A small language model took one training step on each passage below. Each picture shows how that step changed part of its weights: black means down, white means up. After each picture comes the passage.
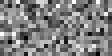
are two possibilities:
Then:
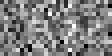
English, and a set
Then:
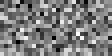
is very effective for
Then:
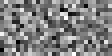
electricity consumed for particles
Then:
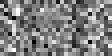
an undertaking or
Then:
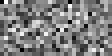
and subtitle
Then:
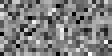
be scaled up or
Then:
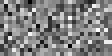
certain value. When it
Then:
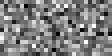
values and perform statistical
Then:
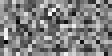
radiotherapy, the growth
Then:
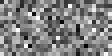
the surface structure of a
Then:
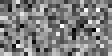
we defined vitamin
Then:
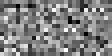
suggests several approaches to improve
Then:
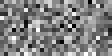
of included studies Table
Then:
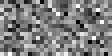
el Desarrollo
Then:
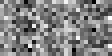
its high efficiency in energy
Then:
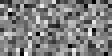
there is no scientific basis
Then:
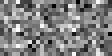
management activities and processes that
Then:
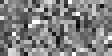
of such variations, where
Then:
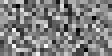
deploy immediately with an
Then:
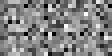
Based on the problems
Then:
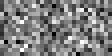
out by analyzing the general
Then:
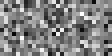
collaboration with other relevant
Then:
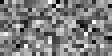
and it is unknown
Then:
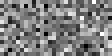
This study presents a
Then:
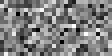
at a greater pace
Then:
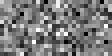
Frequency RULE
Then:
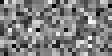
and blocking true
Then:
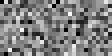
and their substance use as
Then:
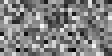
training programs to improve running
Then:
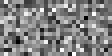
histogram analysis to measure
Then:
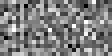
When discussing models and
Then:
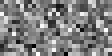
educational priorities and
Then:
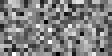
5. Results and
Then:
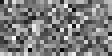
and placing Figure 9
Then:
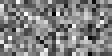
project's dissemination, engagement
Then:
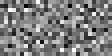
variable for this study was
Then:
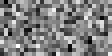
price to growers and
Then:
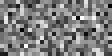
requires the development of studies
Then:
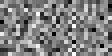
for the development of
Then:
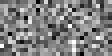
Table of Ministers
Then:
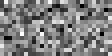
and Nityanand
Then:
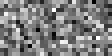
Personal communication between
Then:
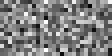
relevance of users'
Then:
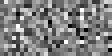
platform in replicated real
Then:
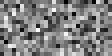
persists despite increased
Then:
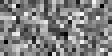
elemental compositions were
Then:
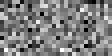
is often overlooked
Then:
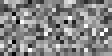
approximation. Relative
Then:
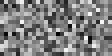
learned? Instead of
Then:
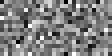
of male and female English
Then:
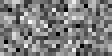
latent representation or
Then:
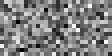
understanding of the process and
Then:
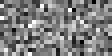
of KNO₃ was
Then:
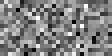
the trust level of the
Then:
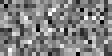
exposure to any toxic chemical
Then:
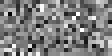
⁴National Agency
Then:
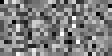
and engage with systems
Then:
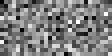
oven is set at
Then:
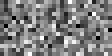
kneading body
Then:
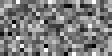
Groups 1 and
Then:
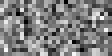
teaching and not able to
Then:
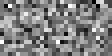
excellent accuracy and model
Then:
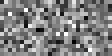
of standardized content sharing
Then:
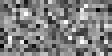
valuable transcription,
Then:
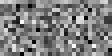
equations applied to calculate
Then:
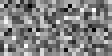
isolation status exhibited
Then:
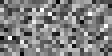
bvar; if
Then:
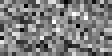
in Serbian in
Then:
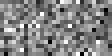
WHO Disability
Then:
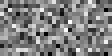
at 1 week, 1
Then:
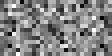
copying strategies. Based
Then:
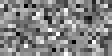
elaborating on the
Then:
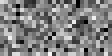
carbon bond and an increased
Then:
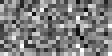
the vessel wall,
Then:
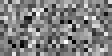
that the timing of
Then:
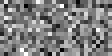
values during the static tests
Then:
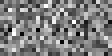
on what the camera
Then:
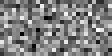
genotypes on the
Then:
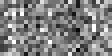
These occur when a
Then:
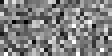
and alkaloids;
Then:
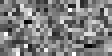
yet structured and has the
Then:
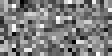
Analysis We conduct our
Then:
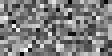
Participants also indicated that
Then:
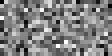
of social relationships domain
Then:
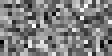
systems introduced late in 2022
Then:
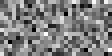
CSIC, C/
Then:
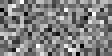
that, the estimation made
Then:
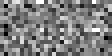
items SL.NO
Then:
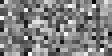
of work intended to be
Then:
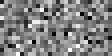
of machinery,
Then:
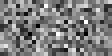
this transfers
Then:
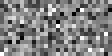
taken for supporting diagnosis of
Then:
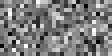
is organized as follows.
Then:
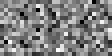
Activity Readiness
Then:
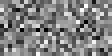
- There is a significant
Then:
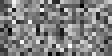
at once. In our
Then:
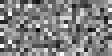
signature of the reduced
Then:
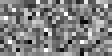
analysis a parameter of the
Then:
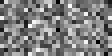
of environments inside the
